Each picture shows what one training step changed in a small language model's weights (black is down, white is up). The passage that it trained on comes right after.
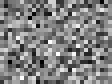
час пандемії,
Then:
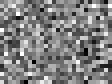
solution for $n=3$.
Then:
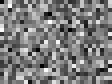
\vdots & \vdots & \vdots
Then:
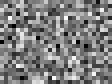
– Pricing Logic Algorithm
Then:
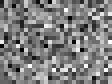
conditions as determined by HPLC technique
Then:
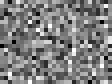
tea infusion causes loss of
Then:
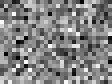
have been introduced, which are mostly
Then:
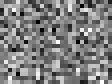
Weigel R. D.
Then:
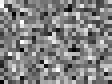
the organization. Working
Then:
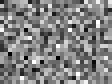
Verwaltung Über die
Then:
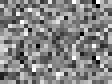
відповідальності та
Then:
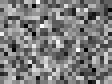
find $q_l^i$
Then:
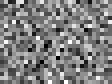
between e-bike and the ground
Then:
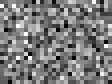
observadas fueron el
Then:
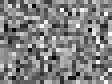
with distribution $F$. Let
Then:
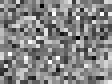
del profesorado universitario
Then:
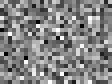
for all $(w, \xi)
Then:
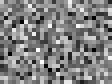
$\luc$ and the lower sign
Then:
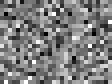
their endpoints $a_n$
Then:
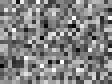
Formetric 4D system. In
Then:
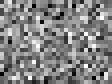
y d\theta \wedge
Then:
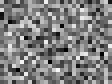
van Koophandel nog
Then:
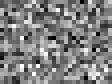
MODEL RESULT
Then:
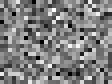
cannot absorb shocks.
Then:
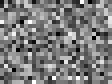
its definition as an infimum).
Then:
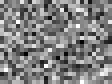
the $R$-algebra structure. A
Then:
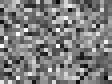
often occurs between 2 – 6
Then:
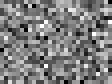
function $v=tu$. From
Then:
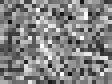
acetic acid at the
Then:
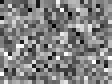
the standard description of overgroups for
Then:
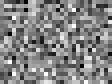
historical information to correctly estimate
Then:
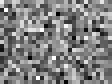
for shell displacements and
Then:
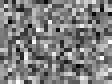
How much- how much? A
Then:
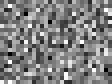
micro study region – South
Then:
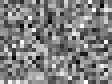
U^n_k$, where the
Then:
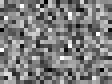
the aggregates used
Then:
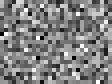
in the research by Fernandes
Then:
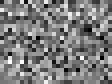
to new students and engaging in
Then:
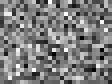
licenciatura em
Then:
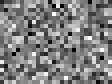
comercio durante la
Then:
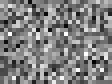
“normal” world. Another moment
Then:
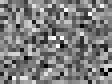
FRE (could be
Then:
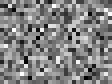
o'z asarlarida
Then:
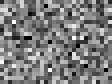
developed by several international organizations such as
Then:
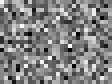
the candidate can communicate directly
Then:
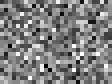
\CD_\tau$ with
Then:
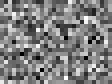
to include and try out other
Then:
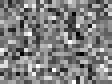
complexity according to the expected accuracy, are
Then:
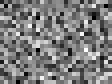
constitue le principal défi. Les
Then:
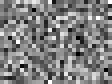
eventually closing the gender gap
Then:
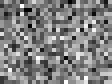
afirma que a separação do
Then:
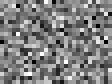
Let $G$ be a Lie group
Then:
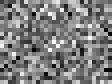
the right-hand generator, giving
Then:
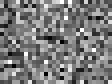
virtual scenarios¹³. This
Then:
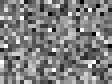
primeiros 6 meses de
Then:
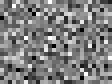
bandwidths is presented in this
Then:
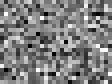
Mahoney, Michael
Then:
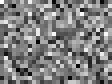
construct convergent validity.
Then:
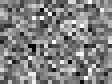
$X,Y$ generate a
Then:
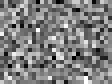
public observability [10],
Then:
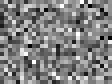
$2$ which induces a partition
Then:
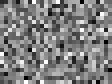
\},$$ of the cells of
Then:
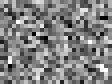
to infinity as $m \to
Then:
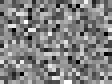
ensuring consistency in their usage
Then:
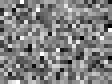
Info Received: 30
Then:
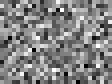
for every $g\in
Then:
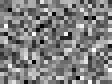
$G$ is a homogeneous polynomial of
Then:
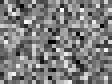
on the left hand side, then the
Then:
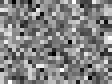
disorders and severe
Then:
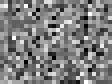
Oliy ta`limning
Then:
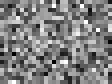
composite specimens The similar
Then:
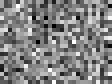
interval of the median, estimated from 10
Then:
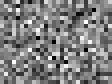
orientasi seksual seorang
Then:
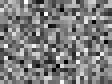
mechanisms for the domes:
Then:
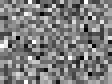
households. The
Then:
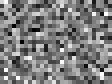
moderately strong reducing agent
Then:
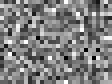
ҳолати, бу борада
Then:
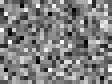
a conservative cumulant
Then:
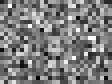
Consider \textit{all} positive solutions
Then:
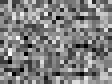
is useful to be have an explicit formula
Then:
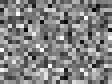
потенциал для использования
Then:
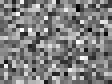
on the sex/gender
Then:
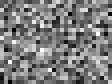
Hence we only have to prove that the
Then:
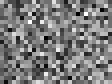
knapsack sprayer.
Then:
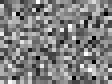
os volumes. Em todos
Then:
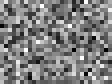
(C1) (Zero set
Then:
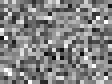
for constructing high-rise
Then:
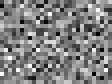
learning strategies and models by teachers not
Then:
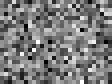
estos yacimientos
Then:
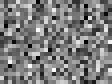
jámiyetlik hám
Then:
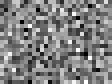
із головних
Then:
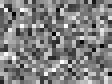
the group of transformations. For more
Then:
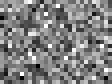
o ius solis: al ser
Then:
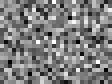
cognition, interest in knowledge,
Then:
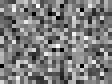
between 1 and 100 nm
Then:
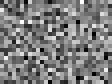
основних об'єктів
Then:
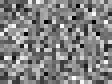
(PRDTS), le
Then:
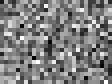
all open subgroups of~$A$.
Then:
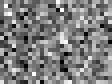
for the rigidity of invariant measures
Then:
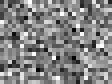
factors have the same impact on marketing
